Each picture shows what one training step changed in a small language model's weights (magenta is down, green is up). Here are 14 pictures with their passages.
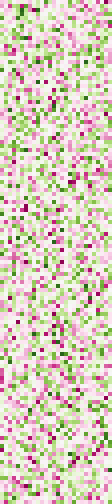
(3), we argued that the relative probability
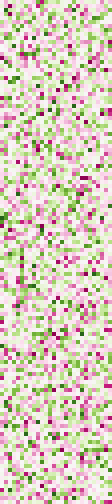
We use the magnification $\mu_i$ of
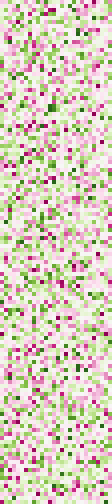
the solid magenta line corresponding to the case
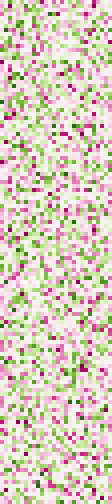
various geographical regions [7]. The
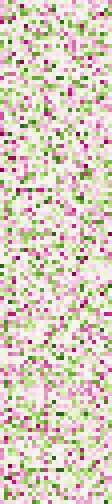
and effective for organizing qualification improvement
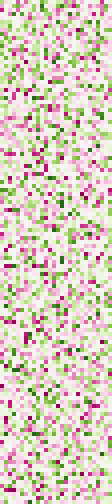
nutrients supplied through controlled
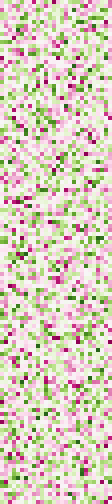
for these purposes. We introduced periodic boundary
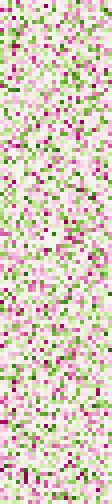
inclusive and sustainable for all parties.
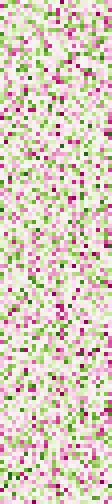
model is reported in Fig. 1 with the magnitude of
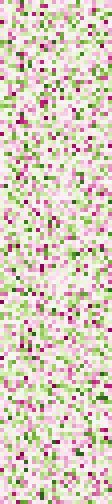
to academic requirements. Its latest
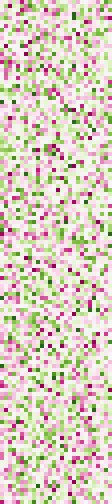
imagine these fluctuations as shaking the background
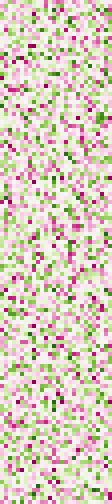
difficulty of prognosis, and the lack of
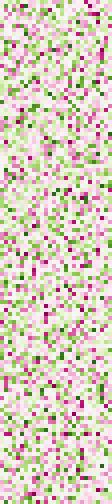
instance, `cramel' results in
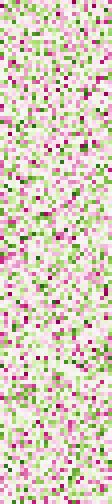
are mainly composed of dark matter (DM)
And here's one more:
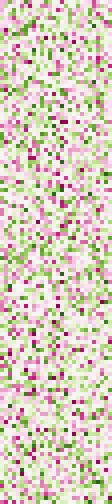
antigen, which is detected in
